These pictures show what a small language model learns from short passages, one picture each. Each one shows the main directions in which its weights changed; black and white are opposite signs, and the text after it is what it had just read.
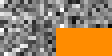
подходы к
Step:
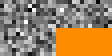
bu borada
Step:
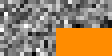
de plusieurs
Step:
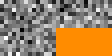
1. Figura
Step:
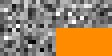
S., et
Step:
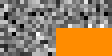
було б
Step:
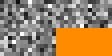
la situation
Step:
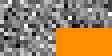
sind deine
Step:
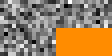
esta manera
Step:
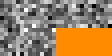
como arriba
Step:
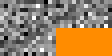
kishi boshiga
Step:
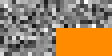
sem correção
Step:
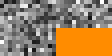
en lo que
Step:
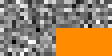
la cantidad
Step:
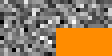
va seni
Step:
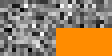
transversal de
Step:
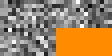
um trabalho
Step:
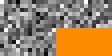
social e a
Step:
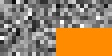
estacionário na
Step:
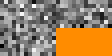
the state of
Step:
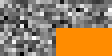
turli xil
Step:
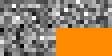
ham qabul
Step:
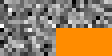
projeto de
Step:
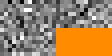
rapport à
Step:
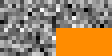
Note Flash
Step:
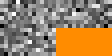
mataas na
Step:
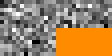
tark etadi
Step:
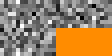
sinais de
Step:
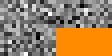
concepts and
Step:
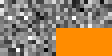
mediante el
